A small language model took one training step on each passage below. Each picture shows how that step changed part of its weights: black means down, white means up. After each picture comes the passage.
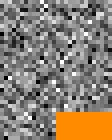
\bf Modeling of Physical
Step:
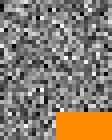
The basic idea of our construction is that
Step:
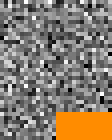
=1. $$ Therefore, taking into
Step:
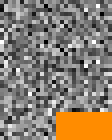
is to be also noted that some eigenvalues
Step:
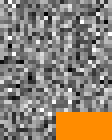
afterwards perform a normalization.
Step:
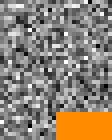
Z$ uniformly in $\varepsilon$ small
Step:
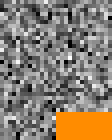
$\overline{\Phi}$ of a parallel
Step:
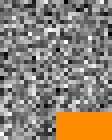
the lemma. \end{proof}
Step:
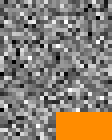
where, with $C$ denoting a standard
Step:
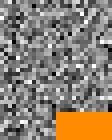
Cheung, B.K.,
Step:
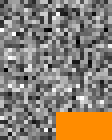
advantage of the block structure of
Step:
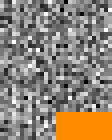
package 'color.sty' is
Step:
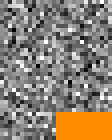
of a random Black-Scholes
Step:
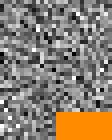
$X$ and $T \simeq
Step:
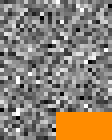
a design with $k$ columns
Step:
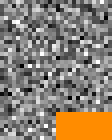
$\SEG_\theta$ the segment
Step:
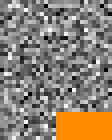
operation. Given a positive $x$,
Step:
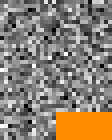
all the integrals on the right-hand
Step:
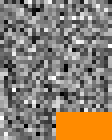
to one of the internal stages of the
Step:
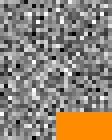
the fact we need seven such large classes.
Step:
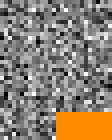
{\mathrm{div}}( \theta^h)
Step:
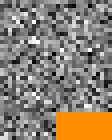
\end{align} where the last step
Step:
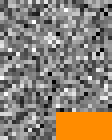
of the family $\AA$. \hfill
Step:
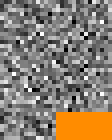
$\alpha<\beta$, it was shown that the
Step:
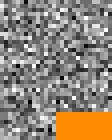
illustrate via several
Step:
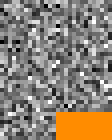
is rigid, i.e.
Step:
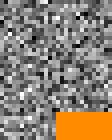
admits a hyperbolic structure.
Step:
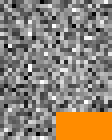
\max_{k} \left|\ell_k
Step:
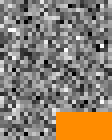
choice of $\mathcal Q_s^{\kappa}$
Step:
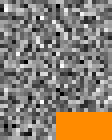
Proof.} The proof of part {\bf
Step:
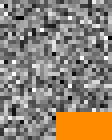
the same. $\hfill\Box$
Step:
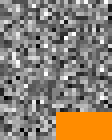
NLTG prior. The
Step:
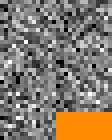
\O_C) \to X$, and using
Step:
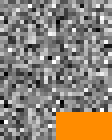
this paper originated at the 2003
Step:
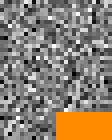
and the auto-correlation, which
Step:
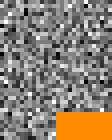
Zariski open subset is just
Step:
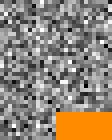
R.F., Burdzy,
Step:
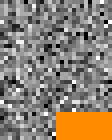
equivalent to $\BR P(3)$. For any
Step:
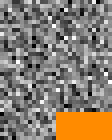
\partial_t \MTC }
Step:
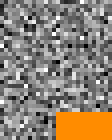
where $U$ is a bounded domain in
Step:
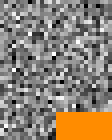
lemma holds for $n$ and let $m
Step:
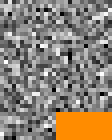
Dr., Davis, CA
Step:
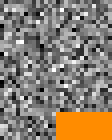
be a sequence of $\mathcal{C}^1$
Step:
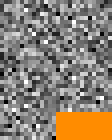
is a Lie algebra object in the
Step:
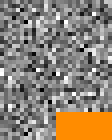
opening $\theta \pi < \pi$, there
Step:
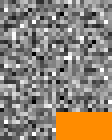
more detailed description of the
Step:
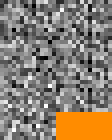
we define the \emph{weight}
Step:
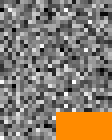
From \eqref{eq:FetaD}
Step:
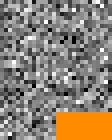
not admit any power integral bases
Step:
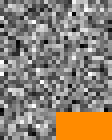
with constant Gaussian curvature,
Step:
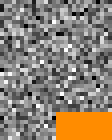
elements of the form $fp+q$, where
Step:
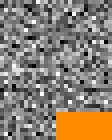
and (ii) the reversal of the
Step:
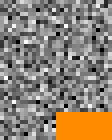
\newblock Formal and rigid
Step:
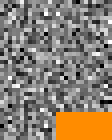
from the bag weights, with an
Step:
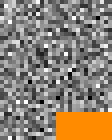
well-known inequalities is proved
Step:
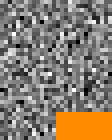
plane, can be defined, following Euler
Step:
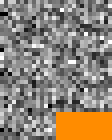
other hand, it is not clear whether
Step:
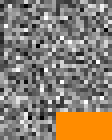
This means that the sequence *will
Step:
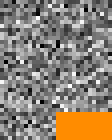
\endBib \Coordinates
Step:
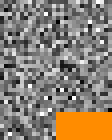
moduli spaces of Riemann surfaces,
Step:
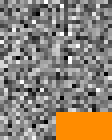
of $s$ images from the $r$
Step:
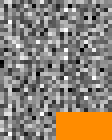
The result above does not hold, similarly,
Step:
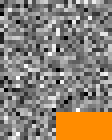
Then $B(x,r)$ intersects
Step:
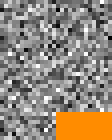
map to any $L_{l^{\dprime}}$
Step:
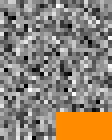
consistency strength of the
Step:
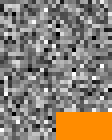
with probability $p$ and {\it closed} with
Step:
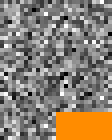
precisely $K$ and $Q$.
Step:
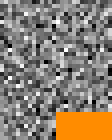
Organization of the present paper is
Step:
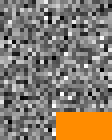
observe three distinct levels of
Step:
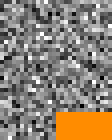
$\delta$-net whose cardinality
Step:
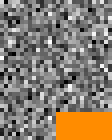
line with slope less than 1).
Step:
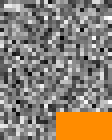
purpose, consider the estimators of
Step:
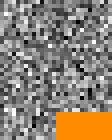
part of the $3$--disk
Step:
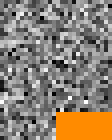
a torus and $G\subset
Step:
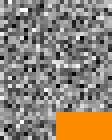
D. Krejcirik,
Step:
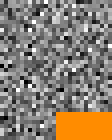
of a point in $\XX$ but rather
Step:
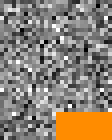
n \phi( \mathbf{x}, h'
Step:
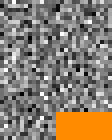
for $\sum\gamma_k$ was obtained from
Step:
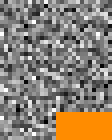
of the relative changes of the objective
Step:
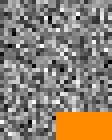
may find a domain $D'\subset D$
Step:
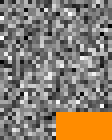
are given by the transcendental equation
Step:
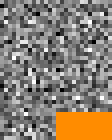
and the second author was supported by the
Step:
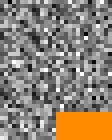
$J$ over all intermediate
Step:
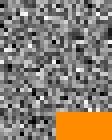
Section, we construct the basis of the
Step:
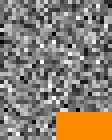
have that $Q_i$ is integral.
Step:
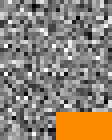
But, $\phi$ does not change complex
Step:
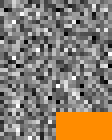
bundle $E\to M^n$
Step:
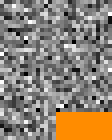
pressure drop, and component
